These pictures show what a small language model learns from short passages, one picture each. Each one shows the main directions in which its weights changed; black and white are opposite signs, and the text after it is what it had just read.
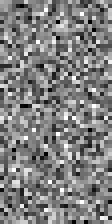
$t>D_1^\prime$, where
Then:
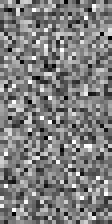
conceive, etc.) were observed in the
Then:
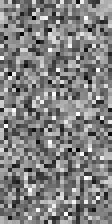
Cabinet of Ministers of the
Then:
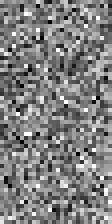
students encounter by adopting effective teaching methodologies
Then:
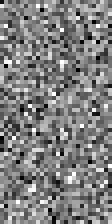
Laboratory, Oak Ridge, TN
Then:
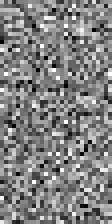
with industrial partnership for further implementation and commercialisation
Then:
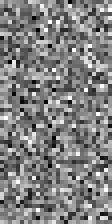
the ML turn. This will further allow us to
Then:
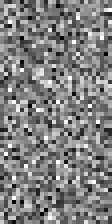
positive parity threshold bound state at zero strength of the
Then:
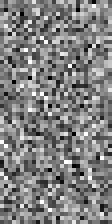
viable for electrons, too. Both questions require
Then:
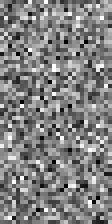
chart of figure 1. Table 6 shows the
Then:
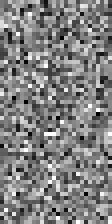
This point measures the impact of the RD
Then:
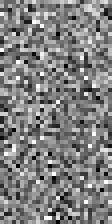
with the TeV emission. The X-ray
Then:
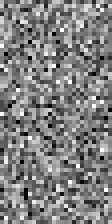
(sunflower, early-maturing
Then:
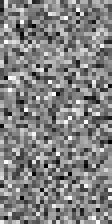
in PbTe; (e) Composition
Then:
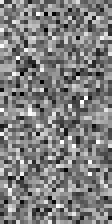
is the solution. Fig 2. 2.3
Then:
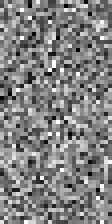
- Conclusion and application to new situations. This
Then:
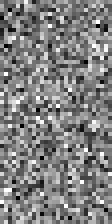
protection (Recital 28). This recognition reflects
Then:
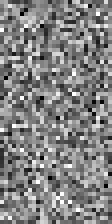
2016). Teacher knowledge is a key factor
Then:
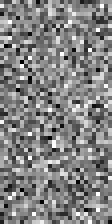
low-level interface is what is known as an
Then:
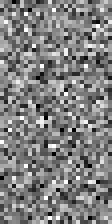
to represent the concatenation of
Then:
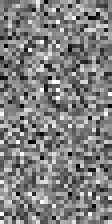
rejected tasks that involved emotion classification or
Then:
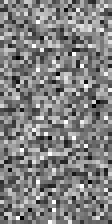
to a digital object? Since the project is at
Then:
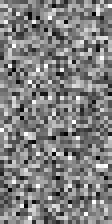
future of work as it unfolds. We
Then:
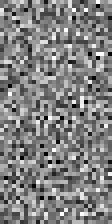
the integrated absorption for a broad NMR spectrum with
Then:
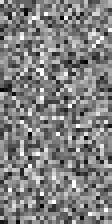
which is not plausible [29]. The
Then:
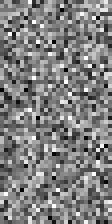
in ref. [31] has been applied in
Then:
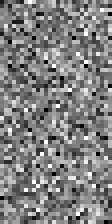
Pearson Education. - [7]
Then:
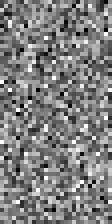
infit and outfit items ranged from
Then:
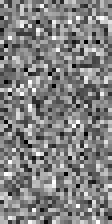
Autoregressive Moving Average Model
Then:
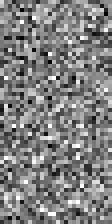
and work with these new meta-processes:
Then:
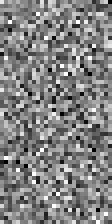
statistically there was significant difference in PR 10 and
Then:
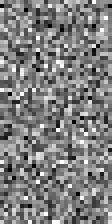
a field in academia, yet it is
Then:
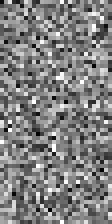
into the Academies' Program in 2008.
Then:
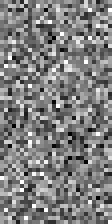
utmost importance. Thirdly, the
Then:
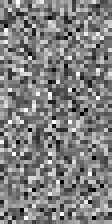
in physical parameters, such as strain or magnetic
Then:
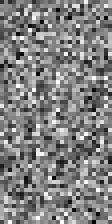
together multi-energy domains of a system in a
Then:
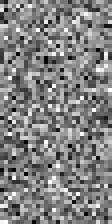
QNN-B92 does not achieve competitive accuracy
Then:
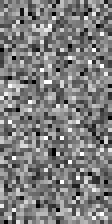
Precoding, Deep Q-network
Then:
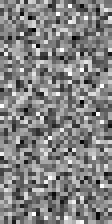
verdes de Reservas Particulares
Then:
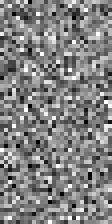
is the inverse temperature. It is evident from equation
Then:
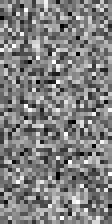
He did other publications but under a
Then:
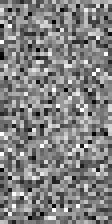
neo-adjuvant role of
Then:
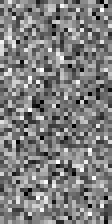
is the ∞ -norm of
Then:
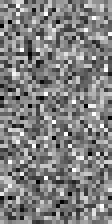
and a corresponding list of experimental references is also
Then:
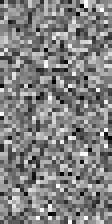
GP also posted a decent performance at
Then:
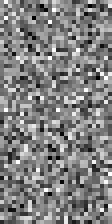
nuclei, achieving better agreement with the experimental data than
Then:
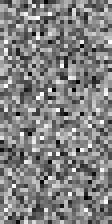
powdered, sieved and stored in
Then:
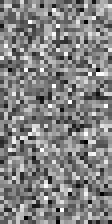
of planning, I could not gather enough evidence
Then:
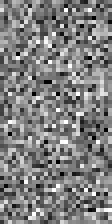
to measure the hydrologic behavior of the
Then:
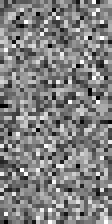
this sample was .88. Death
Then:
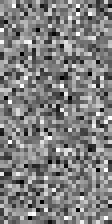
comparative case studies that also belong to the term
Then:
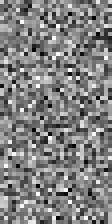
10^{-3}$ both the entanglement
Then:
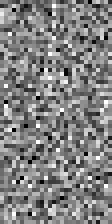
not only act as a low latency communication medium
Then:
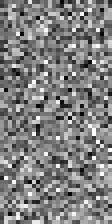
& \enq{Acceptance
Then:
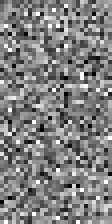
not to review them for publication, but rather
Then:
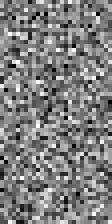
Mycological Collection of the Institute of
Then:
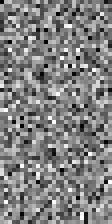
it easier for alumni and prospective
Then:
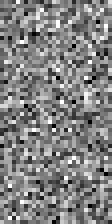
broken spontaneously by its
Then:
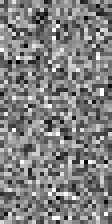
of similarity of *IVIFS* the concept
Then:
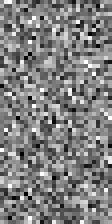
decrease for higher reinforcement [15]. It is
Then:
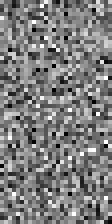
of lines that can be achieved with our line style
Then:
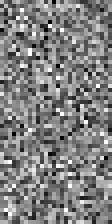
the highest results in Qemu and the lowest
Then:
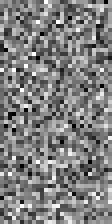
that the instrumental error does not affect the
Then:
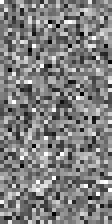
results of central airway obstruction due to
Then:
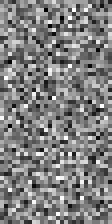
values. \\ We will consider $K$ as
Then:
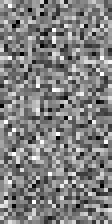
towards the survivors of UXO
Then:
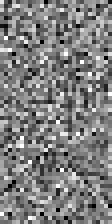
indication that there is low value in unit testing
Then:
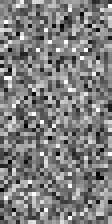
the absorber. For the absorber
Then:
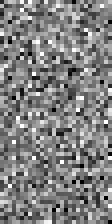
signal strength $\hat{\mu}$ is shown in
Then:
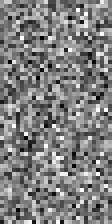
reach a $\sim 1.5\%$ precision on
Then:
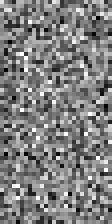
18th and in 19th century
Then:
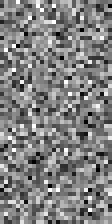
as certain similarity reductions of the lattice
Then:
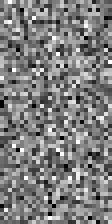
scientists on the problems of forming critical
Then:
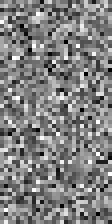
of inclusive education: time for a
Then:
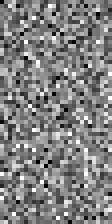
Enric Saiz, Paraskevi
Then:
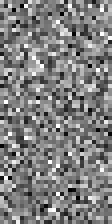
Kancheepuram, } \maketitle
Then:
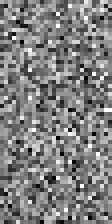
deceleration, turning,
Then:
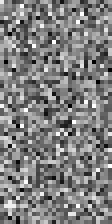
complications. Abbreviations:
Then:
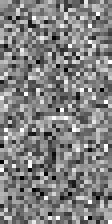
of the gate bias is more than
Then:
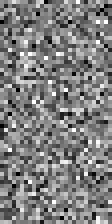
of the metal-ceramic plate. Solution
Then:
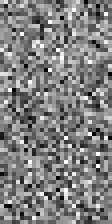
for software development}, most students (40 of
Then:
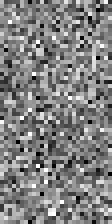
shows that there is a significant difference between the three
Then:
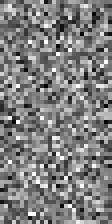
wall. Keywords—Aluminum frame
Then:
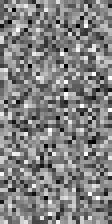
to the toxic load¹¹¹.
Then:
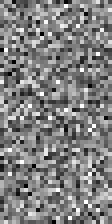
The statefinder parameters $\{r, s\}$
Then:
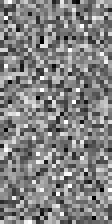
needed to compute detection rates of species at risk are
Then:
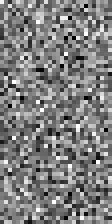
condition for the system to reach a steady operation
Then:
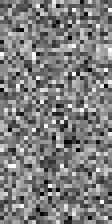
order to determine the adsorption density of the
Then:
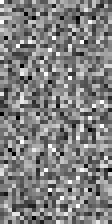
concentrations In Table 2, the results are displayed
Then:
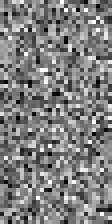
the SOP to characterize the phase in the
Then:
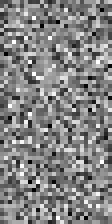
to cover the payload. Widely
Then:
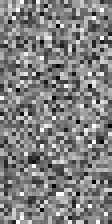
implementing smarter and improved text summarization
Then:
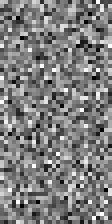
With Cone-Beam Computed
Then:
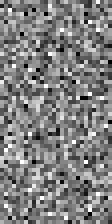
have the previewed trend, the
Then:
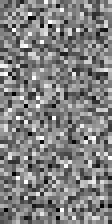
hours. On day 16 of hospitalization,
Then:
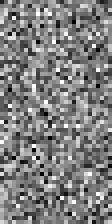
Key Nuclides. Legacy
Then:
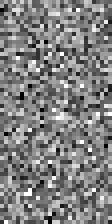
serves as a validation set; the complement is
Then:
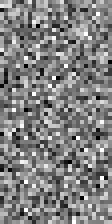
(SDGs), which depend on
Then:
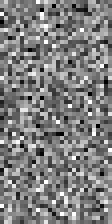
all center-of-mass-energies
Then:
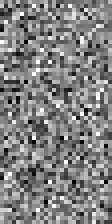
lines are replaced by locally straight vortex
